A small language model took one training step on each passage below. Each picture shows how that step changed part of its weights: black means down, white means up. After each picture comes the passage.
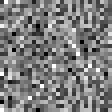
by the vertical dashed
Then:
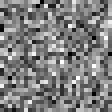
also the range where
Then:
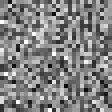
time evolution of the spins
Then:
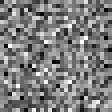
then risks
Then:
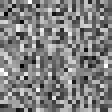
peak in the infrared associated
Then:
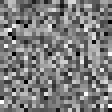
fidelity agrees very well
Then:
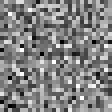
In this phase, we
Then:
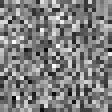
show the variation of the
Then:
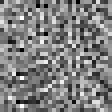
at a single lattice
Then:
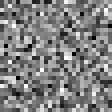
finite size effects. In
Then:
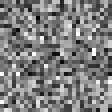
investigations $Q$
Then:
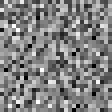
as variation parameters.
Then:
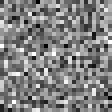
the two patterns displayed in
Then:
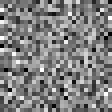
energy exceeds the energy
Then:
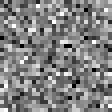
Applying this to our
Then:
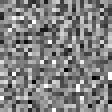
evidence that cannot be fully
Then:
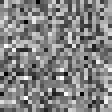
a strong form of identity
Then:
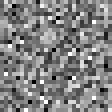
model upper-MS samples
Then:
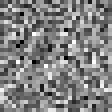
trigger condition. No
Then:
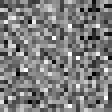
Although a connection with equilibrium
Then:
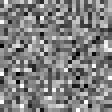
are fed back into
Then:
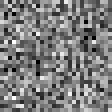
factor of a few greater
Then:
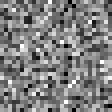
standard $\Lambda$CDM
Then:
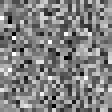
(solid line). We
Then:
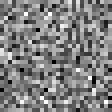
the $G'$ decay
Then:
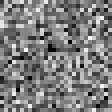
of delayed neutron
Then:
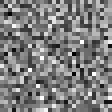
explained in the main
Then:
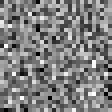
the mean transverse velocity
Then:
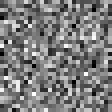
build on the results from
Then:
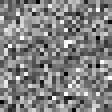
$\varepsilon$, and discuss
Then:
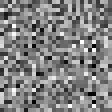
performance in terms of all
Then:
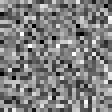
options are available to
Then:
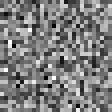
congestion comparison.)
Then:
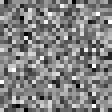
can overwhelm
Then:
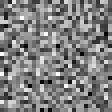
remaining diagonalization of
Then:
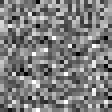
the same for the two
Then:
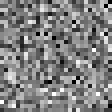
space restrictions, which
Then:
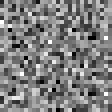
the pumping waves)
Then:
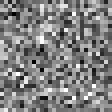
function simulating hearing
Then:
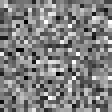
Their analysis offers
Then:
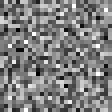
numerical simulation of one
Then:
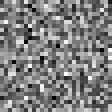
make the synchronization
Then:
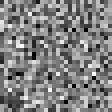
the system. We obtain
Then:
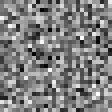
\hline Setting
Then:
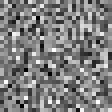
and simulation scenario for
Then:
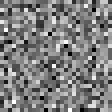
does not scale with the
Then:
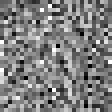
tensor of magnetic interactions,
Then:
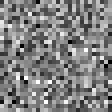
the spin-orbit and
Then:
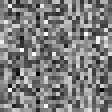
shape and foursquare shape
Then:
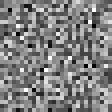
must come %% before
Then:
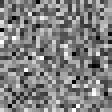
the covariance parameters are
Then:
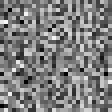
scalar potential in the model
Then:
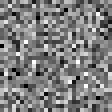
signatures. For heavy
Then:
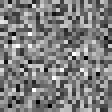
scale. We employed a
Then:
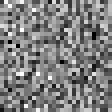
in the inverse manner.
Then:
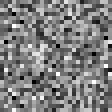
represented by perfect channel knowledge
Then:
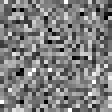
orbits as described.
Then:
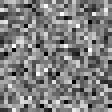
provide an analytical calculation here
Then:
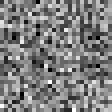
the microscopic occupation
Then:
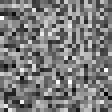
each hybridized exciton
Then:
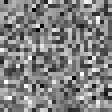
these PBHs effectively
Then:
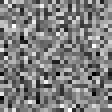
as generators of
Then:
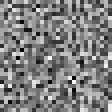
beyond dRPA by
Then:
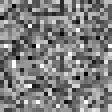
envelope accretion rates
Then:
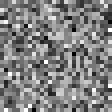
allow for detailed measurements of
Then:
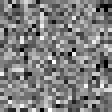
data communication. VLC
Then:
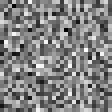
region of the parameter space
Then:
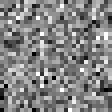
data set. We use
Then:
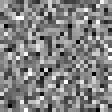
\rangle$ is determined
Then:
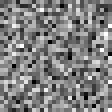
cancels exactly. That
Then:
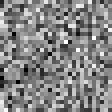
of magnitude smaller than our
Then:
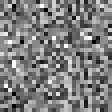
simulations of core collapse
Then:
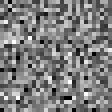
decomposed pairing functions at
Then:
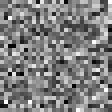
present paper we mainly discuss
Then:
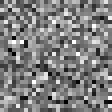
examined for the range
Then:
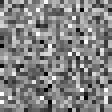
of the saddle
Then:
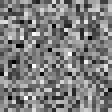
classical wave propagation problem.
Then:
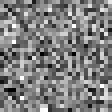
induce strain upon
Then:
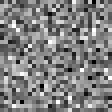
hope to address this
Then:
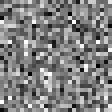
stems from the
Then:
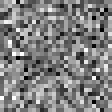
extensible system of systems
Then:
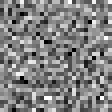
r_a$ is
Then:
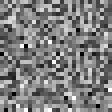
application of external loads
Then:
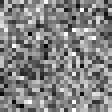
of two different resonances in
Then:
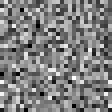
with Docking and
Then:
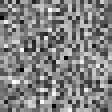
generative models on hardware
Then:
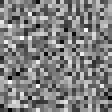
the Gaussian under consideration.
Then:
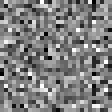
study the complementarity
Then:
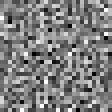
(acting as a
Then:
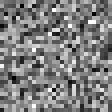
not touch this
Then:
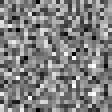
the errors caused by the
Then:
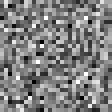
is described by the generalized
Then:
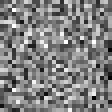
minimum set necessary to shape
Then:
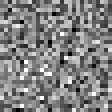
difference can be assigned to
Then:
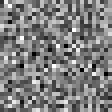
in the bottom panels.}
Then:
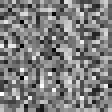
coincidence experiment with the
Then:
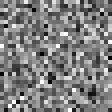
include scalability, storage
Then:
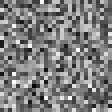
balances the importance of
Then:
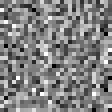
vary with different targets
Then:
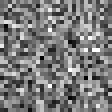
scattered in the hot electron
